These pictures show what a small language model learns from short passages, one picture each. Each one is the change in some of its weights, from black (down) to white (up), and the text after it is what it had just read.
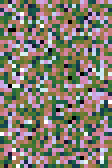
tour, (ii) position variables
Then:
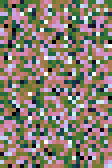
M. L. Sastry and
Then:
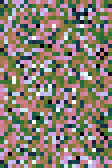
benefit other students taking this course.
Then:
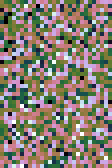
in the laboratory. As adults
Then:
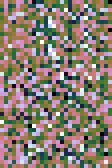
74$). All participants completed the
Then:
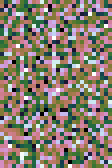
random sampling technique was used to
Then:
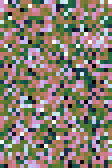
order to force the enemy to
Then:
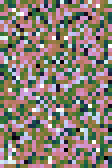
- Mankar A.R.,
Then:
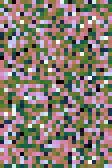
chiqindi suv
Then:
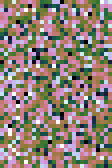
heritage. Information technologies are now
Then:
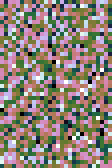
and spectral clustering algorithms.
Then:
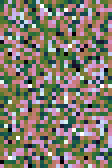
Standardization (ISO
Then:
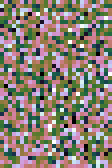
be referred to the risk group of
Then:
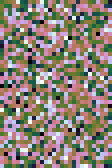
This will prove to be the most
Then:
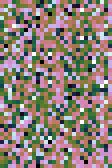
University of Westminster
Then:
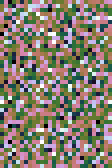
Ramadapally. But after
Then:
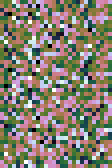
for the thermal conductivity along the
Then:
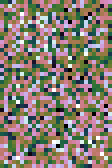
and to identify vulnerable groups
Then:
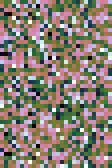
for the transmitted beam. A
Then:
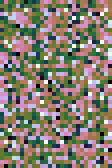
Power Systems Physics National
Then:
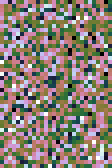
naturelle, Paris] and
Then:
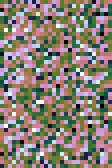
the variables if they are integrated of the
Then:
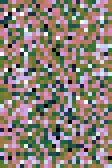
(as entities) but
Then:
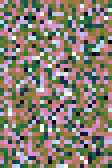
possible. At the height of the
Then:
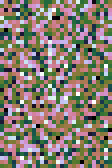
heterogeneity has recently
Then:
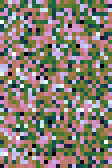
structural parts where it is necessary to lead
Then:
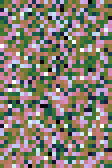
with German and French skills
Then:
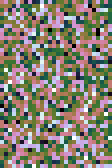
$\mathcal{A} =
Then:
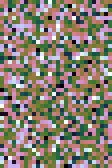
this stage are likely to feel both
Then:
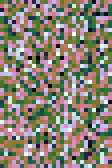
the findings of previous studies such as
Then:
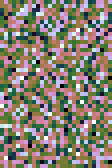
of the things I needed to
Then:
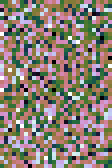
energy," *Renewable and
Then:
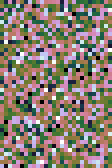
recent origin. The traditional model for
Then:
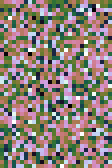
reliability, and security. The evaluation results
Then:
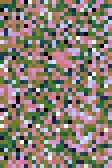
field may be subdivided into
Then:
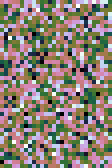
deposited at the University of the
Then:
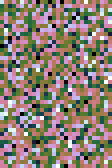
ion data were obtained from the
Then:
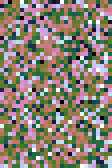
close the eyelids
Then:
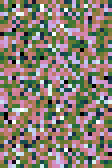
1. As shown in this scheme,
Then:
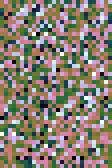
of the model reliability was evaluated using
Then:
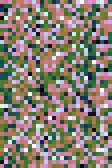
the source of the deposition of
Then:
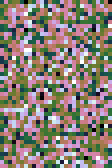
In a STEAM-based
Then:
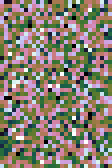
that white cataracts are
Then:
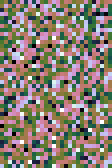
the results of the evaluation were carried out
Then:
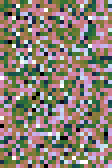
interval (CI) for
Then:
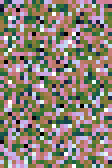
can be described as his deep
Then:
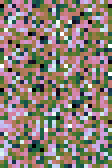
are not being recorded and so are not
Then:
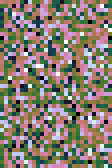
computer science*, 3,
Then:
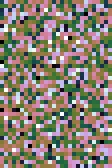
log K_1 ^b
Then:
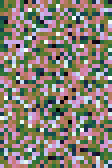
The innovation life cycle framework.
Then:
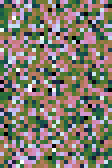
have measured the circulation in the
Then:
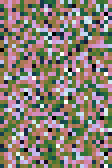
or probit regression equations
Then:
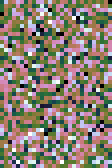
There were no funding sources.
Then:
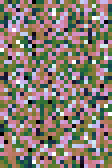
is that the model fits the
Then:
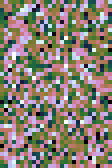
of any of these companies. He has
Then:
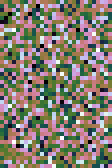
in group B was 12.72 ±
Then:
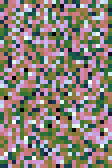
and total assets, but
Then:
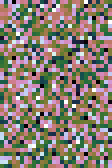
possibility of supercell development;
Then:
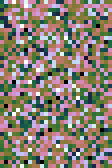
2. The banana peels
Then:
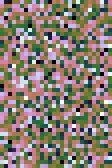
appearing white matter,
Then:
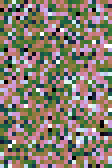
system administrators, rather than
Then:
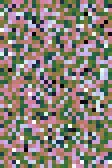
hard work of his hands.
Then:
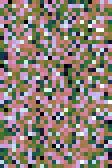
Verma, C.
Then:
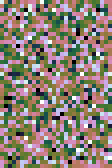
Cultural Heritage in
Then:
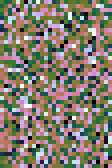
defined on the edge set of a
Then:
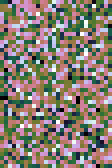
and the corresponding simulated result is
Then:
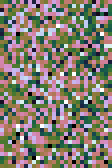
the current cultural epoch will bring
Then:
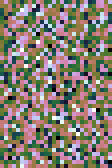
of the observation vector
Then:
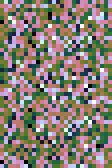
25 µl of sample was taken
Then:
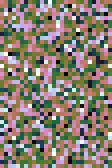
this early antibody response is
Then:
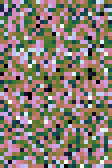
harvesting (EH)
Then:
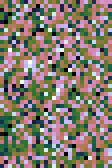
in Malaysia participated in
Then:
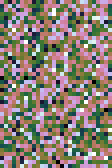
is somewhat narrow,
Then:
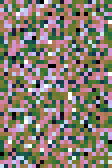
Rajendra Institute of medical
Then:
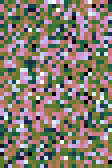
designs to elucidate the
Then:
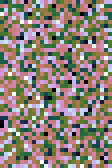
which material properties including debonding strength
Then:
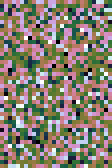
hut population is 4 to 5.
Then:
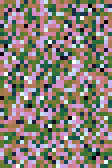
virtual instruments of the
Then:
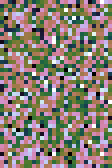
Pakistan is not
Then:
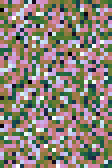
between physical and chemical parameters of the
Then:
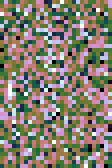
or recurrent tumor.
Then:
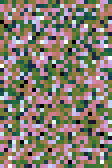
bones” – “soft
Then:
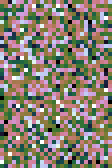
a step counter. Their performance
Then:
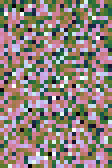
RR, and HW
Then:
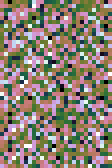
Politik, Universitas
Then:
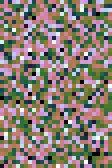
significant at the 0.01 level
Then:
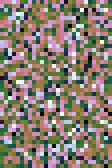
effects reports that 80% of
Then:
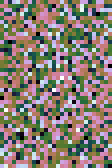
significant in chemical contents:
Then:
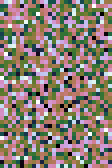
irrigation: - A large amount
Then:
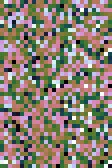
factors were combined on a dimensionless
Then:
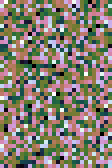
with ceftriaxone and
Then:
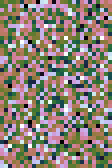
2030 Agenda, given its
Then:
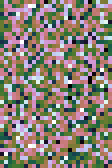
dependent of the nesting
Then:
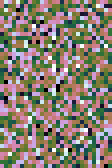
teacher has appealing personality
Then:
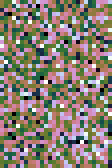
for cyber-physical
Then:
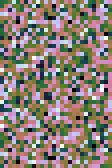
tracker which tracked the
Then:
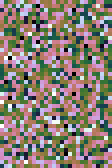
spaces, ultimately leading to
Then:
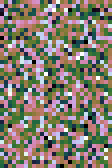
oxidation of native
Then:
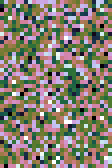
excavate it [3]. The
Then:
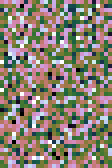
country has green light to be educated
